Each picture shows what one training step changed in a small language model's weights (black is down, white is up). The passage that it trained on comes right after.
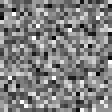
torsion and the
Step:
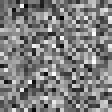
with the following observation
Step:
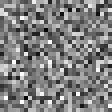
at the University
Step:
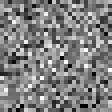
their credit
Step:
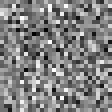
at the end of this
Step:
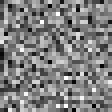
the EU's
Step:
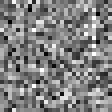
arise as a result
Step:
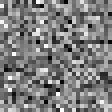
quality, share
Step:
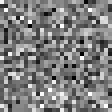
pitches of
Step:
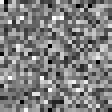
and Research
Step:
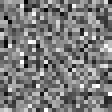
adapting to
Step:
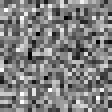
the inhaled
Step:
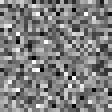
get infected.
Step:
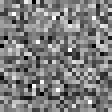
sample edges
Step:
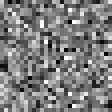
" symmetry
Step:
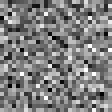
4 Results
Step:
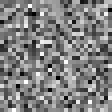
not hold for any
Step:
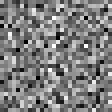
of the action
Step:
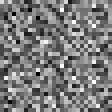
applied to
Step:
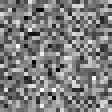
two adjacent
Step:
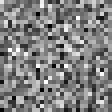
integer such that
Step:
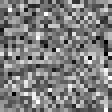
been analyzed,
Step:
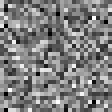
solar radiation
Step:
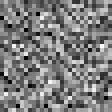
was provided to the
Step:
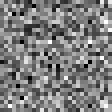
operator with an
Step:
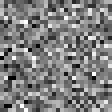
the context state
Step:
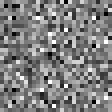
it is unitary
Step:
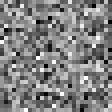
Clearly if
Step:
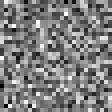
good introduction for
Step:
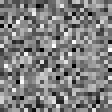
of the expected
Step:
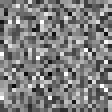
convex body
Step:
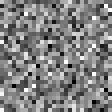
conversion ratio
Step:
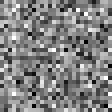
Selection of
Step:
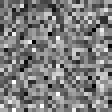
with the energy used
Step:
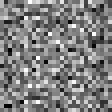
\indent \qquad
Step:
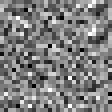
and similar to the
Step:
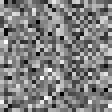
$$\Delta W +
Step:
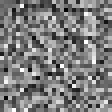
with the case that
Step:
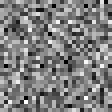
$k \nmid
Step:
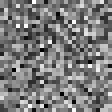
to not follow the
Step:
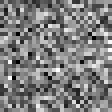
against the
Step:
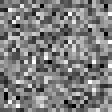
choose $\xi
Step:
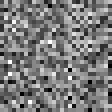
be close to
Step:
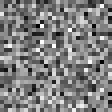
in particular about the
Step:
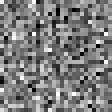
the fibre
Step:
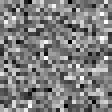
refers to
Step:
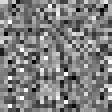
the religion
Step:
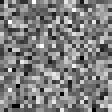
transition through
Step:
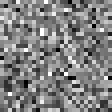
her belief
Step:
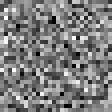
MS F TF
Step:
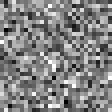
DPPH and
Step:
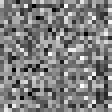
it to you that
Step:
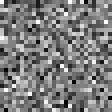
the world”
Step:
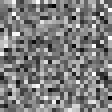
smooth metric are
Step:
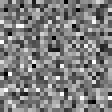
midline theta
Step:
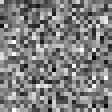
to a system of linear
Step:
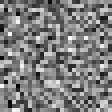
highlight, for
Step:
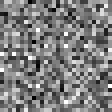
a. We need to
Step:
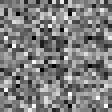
outcomes. This
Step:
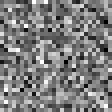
series expansion
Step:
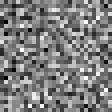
the critical
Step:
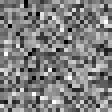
is a polynomial of degree
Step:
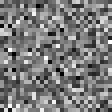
of the square
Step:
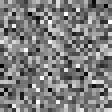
$W$ such that
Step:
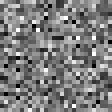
preceding subsection
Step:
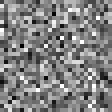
the particle flow
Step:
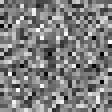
of coverage,
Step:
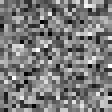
to solve their
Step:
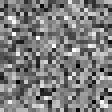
spectral characteristic
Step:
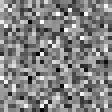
in Earth and
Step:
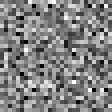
\mod \pi
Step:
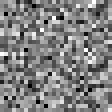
and by the bone
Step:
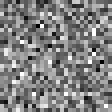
in the case of
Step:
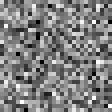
a $ks\times
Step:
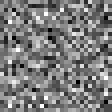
analytical problem,
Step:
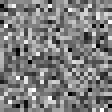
rooted in
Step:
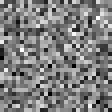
the targeted
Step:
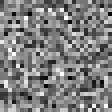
In this work, we
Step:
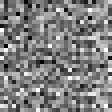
researchers to choose
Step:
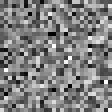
is given as follows:
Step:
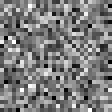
constructed a
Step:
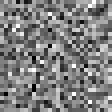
and indirect
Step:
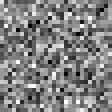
and $S'$ are
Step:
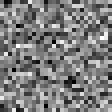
Due to the
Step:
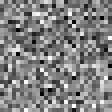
notice that $\rho
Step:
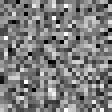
digestion is
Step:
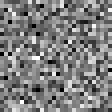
of smooth sections
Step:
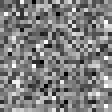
proof of this:
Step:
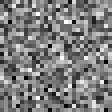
and Kuno.
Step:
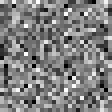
determined solely
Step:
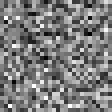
paper is to provide
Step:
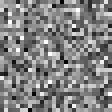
provides thoughts
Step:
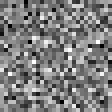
is calculated in
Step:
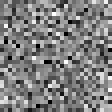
{\it equivalent }
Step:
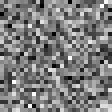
- formation of
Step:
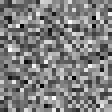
maximizing the
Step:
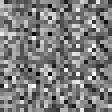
$\pi$ over a
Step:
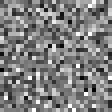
and our UK
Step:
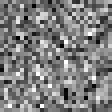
from individual
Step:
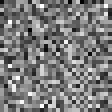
hardware and
